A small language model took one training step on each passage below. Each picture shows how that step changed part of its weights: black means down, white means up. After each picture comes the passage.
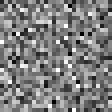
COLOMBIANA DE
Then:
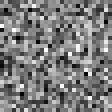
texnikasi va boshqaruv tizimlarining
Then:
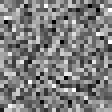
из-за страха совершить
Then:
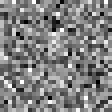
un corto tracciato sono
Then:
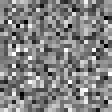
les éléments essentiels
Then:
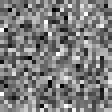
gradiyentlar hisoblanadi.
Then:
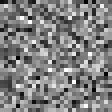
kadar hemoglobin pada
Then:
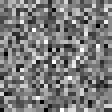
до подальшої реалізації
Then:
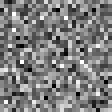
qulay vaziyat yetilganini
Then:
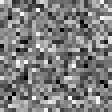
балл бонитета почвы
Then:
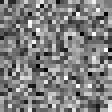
of pre-sowing treatment have
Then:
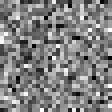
Tindakan atau perilaku
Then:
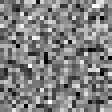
type of analysis provides
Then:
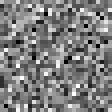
внимание исследователей. На
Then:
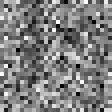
ko'rinishda rivojlantirdi.
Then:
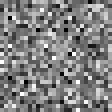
presenta el personal de salud de ser
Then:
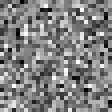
da reação, mas até o
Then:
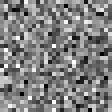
topografię miasta, aby
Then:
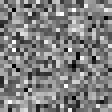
yuzi oyga tashbeh
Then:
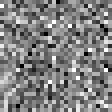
davlat va nodavlat tashkilotlaridagi
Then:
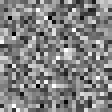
den Kindern in unserem
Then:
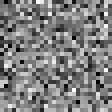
balki bu xabar uning
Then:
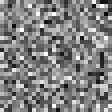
assolou a região sudeste do
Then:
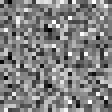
que analisou os impactos técnicos e
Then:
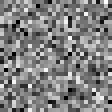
aydınlık hâllerini
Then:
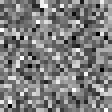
М.Х., Патцак А.,
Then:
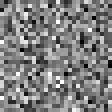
çeviri yerine İngilizce
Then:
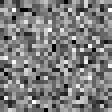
différents, les espèces T
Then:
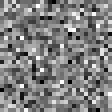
mais desatento e alheio à
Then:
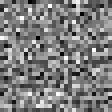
MIRZANOV SH.S.
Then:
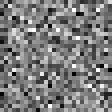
ein Bertelsmann-Projekt
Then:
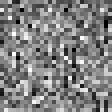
bu o'rinda dard va holdan
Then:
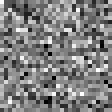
qilish zarurligini asoslab berdi hamda
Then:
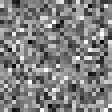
point out the advantages and
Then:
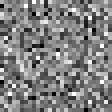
como espacio de políticas e
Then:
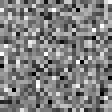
Qarindosh-urug'lar yoki
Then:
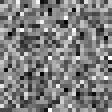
58]. На переконання М.
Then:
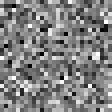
Республике. В случае
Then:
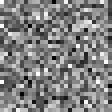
là một phần
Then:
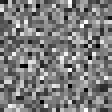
изд.] / Под ред.
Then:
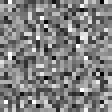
– klasterlarni rivojlantirish ustuvor
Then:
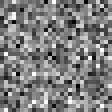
di atas termasuk ke dalam
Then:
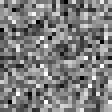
bo'lsak mutaxasislarning
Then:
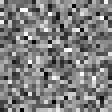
словечки и выражения,
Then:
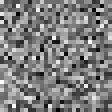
de América Latina.
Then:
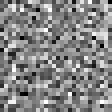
او، اجازه
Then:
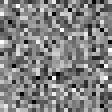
sejak 13 tahun monumen
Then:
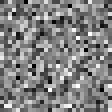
be briefly discussed.
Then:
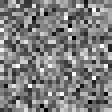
por vezes, privada. Por
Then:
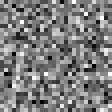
yozilgan sayohatlar boy
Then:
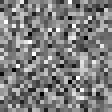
Расуловна Андижон
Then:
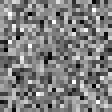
Agency for Research on
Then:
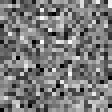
техника, мастерская,
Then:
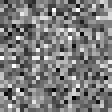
наук Эл.почта:
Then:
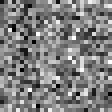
типів напівпровідникових
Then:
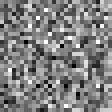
person who has committed a socially
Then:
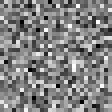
ambiguities between the
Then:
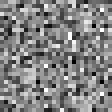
dari pada Indonesia maka dari
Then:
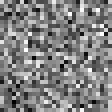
incelendiğinde ekonomideki
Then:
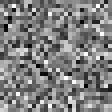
Gráfica No. 32
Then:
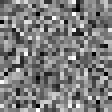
(insetti impollinatori,
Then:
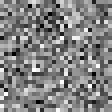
de pertinencia jurídica sobre este
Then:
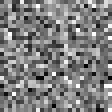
als strategische Linie verstehen,
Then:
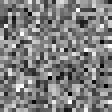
makes it possible to
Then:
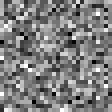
не только выполняют
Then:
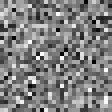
kelgusi jinoiy faoliyatining
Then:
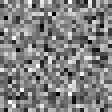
dementia: A narrative
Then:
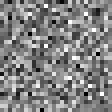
omili bo'lgan tarbiya jarayonida
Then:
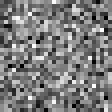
hosil qilishi ham juda katta
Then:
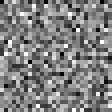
Dalam mengintegrasikan
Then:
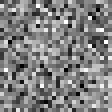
Références - Bateson
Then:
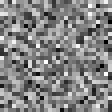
Was najserdeczniej
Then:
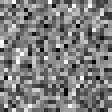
має загинути. Одну
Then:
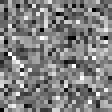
осуществимой, но
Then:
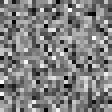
peut être défini soit
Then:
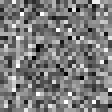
солдатам читали
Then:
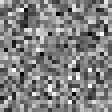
(підгрупа Іб)
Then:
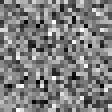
thin dental veneers made of
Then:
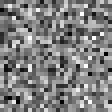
kirib boradi va to'r
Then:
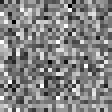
BRASILEIRA DE
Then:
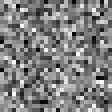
una resolución judicial reconoce
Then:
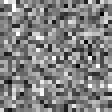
de mucha reflexión, el
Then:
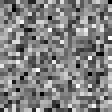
al centralei, dar au
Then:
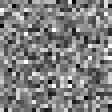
amal qilar ekan, milliy
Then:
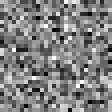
politisch engagiert, für mehr
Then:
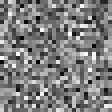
que Viscozyme® causa
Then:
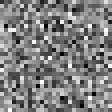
peligro de la vida osas del
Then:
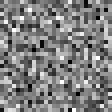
ES se desarrolló como parte de
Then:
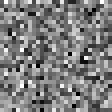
control simulation. The research
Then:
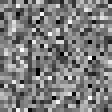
H. (2019). the Spirit of
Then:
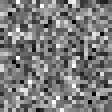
счет следующих условий:
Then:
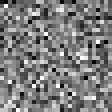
hikoyadagi bolalar obrazi
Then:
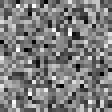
lectoescritura. En
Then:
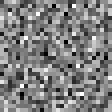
componentes da respiração do
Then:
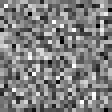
Sustentáveis – ODS,
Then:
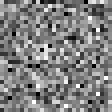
temsilleri şöyle
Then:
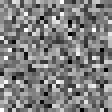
Diante dessa situação a Constituição
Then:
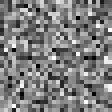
relación a las dietas de los
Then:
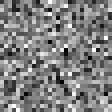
что в другой сфере
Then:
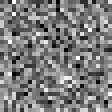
distintas partes de México
